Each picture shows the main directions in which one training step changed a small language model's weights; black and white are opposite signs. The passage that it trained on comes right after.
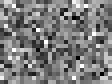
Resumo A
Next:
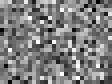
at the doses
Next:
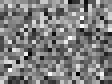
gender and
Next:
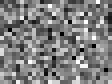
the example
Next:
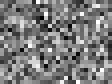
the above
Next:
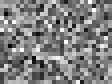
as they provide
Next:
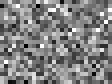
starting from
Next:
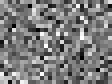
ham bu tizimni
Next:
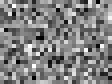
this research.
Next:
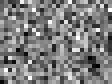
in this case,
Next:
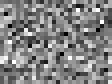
structure of the
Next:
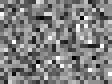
é processada,
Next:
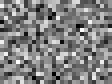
Figure 4
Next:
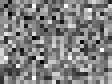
Journal of
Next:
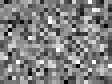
humana, o
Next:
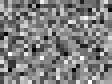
stability management
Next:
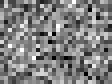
as paredes
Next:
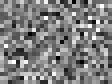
turli fan
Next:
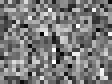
is an important
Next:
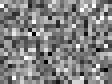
ham quduq
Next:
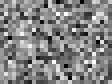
a través
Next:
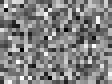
both linear
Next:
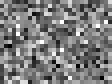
and reuse
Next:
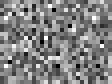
de resistência
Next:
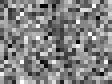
fim noi
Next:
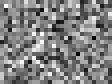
as its learning
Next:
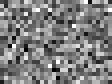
fiber was
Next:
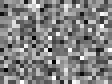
which is: 5
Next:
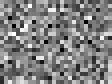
of drug
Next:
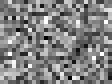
a roll of
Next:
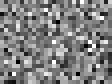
listed under
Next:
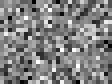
in which a
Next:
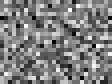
reduced to
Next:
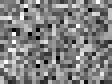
vessels for
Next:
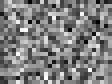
Prior to
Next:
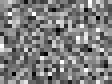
Production and
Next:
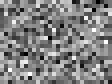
agrees with
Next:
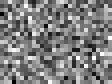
to ensure
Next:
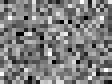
presented as
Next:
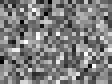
that the level of
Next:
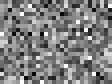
1 year after
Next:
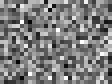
the large
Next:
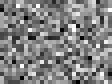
all node data
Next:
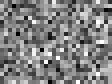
ability to
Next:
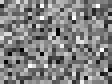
wall. A
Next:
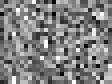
en estos
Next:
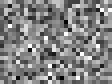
service to
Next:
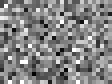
system around
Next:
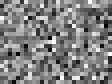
a small
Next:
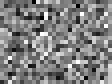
humano em
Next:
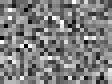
the clinical
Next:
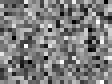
et al.,
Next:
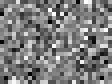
En este
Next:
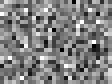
the costs
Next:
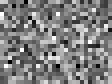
de analizar
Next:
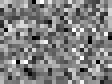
of the system,
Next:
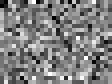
risk of
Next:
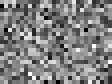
individuals are
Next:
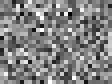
of the story
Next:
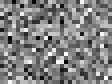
matriz de
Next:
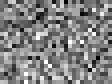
МРТ и
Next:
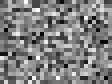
kelganlar bilan
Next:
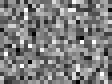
all related
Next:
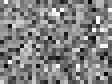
de esa
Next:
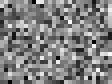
of influence
